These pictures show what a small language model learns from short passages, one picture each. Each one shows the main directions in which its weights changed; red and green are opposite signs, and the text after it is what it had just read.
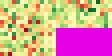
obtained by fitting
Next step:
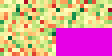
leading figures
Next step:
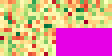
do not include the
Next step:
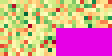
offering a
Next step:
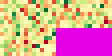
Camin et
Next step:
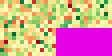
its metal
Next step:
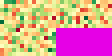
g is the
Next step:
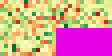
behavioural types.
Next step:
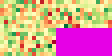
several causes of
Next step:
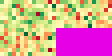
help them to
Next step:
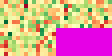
that estuaries
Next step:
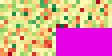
the present times.
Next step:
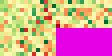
the data into a
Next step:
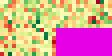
and updated
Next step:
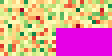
3 indicators:
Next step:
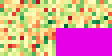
most components of
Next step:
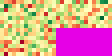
is determined such that
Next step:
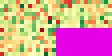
is therefore essentially
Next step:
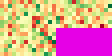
by either small or
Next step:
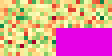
the accumulation
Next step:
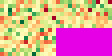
plant roots,
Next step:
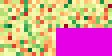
6 and Table
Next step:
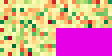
5 pcs
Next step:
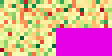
system. We identified
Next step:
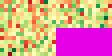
and would have
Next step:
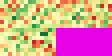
between biobanks
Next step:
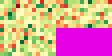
curves were
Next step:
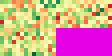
To calculate the
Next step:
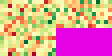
bacteria, and
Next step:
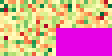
is being reported for
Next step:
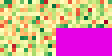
and stabilize
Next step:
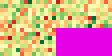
number of components but
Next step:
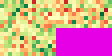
general results of the
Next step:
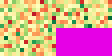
healthy or
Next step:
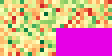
genotype of
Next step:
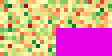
as follows:
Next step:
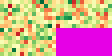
the participants were
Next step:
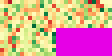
same section as the
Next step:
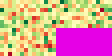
of patient Chart
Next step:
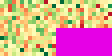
and its hybrid
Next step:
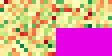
of cellular and
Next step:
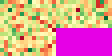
Race 2
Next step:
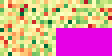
presence of bacterial
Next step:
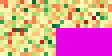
the build environment for
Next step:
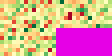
This highest level of
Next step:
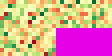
that Internal
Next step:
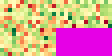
Public Health,
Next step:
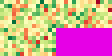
obtaining the
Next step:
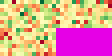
Result In the
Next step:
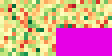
people, and
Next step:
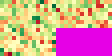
by the company;
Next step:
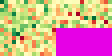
summarize a
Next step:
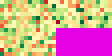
and transport. In
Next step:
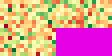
develop a stable
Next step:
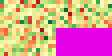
women in micro
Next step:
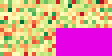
life, he was
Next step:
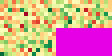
the Interior n
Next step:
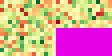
if care is not
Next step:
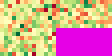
can complicate
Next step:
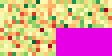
communication system, various
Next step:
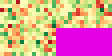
not run out,
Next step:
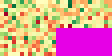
used. A spectrum
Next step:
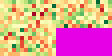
transparent and
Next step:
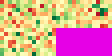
plant yield were recorded
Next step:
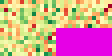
first having to
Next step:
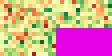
deliverable Full
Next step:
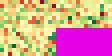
to process external
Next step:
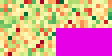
temperature) formed
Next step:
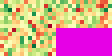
Background and
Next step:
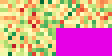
Government of
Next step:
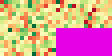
have been obtained by
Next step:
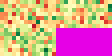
in wireless
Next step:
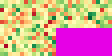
basis of perceived
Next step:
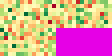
has a parallel
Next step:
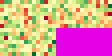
in ST which is
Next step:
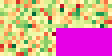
expression is given by
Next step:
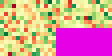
individual's perception
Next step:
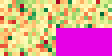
a pure resource
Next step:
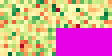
the influence of
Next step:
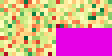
classification. The main
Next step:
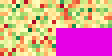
quality fruits
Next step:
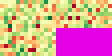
(2 species),
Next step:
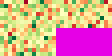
the avoidance style
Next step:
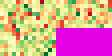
dry root
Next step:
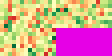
now proven that
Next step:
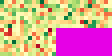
The country's natural
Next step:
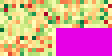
is given when
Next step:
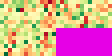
Utilising a
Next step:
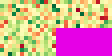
the basis of these
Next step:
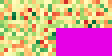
of hosiery
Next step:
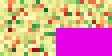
stated that
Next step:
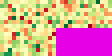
allelic series
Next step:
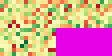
rate of 5 t
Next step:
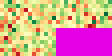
open registration
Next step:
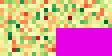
as, in
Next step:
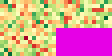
Dice score of
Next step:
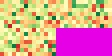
valuable insights
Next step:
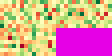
the tipping
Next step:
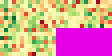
Arab poets
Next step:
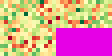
a maximum of 25
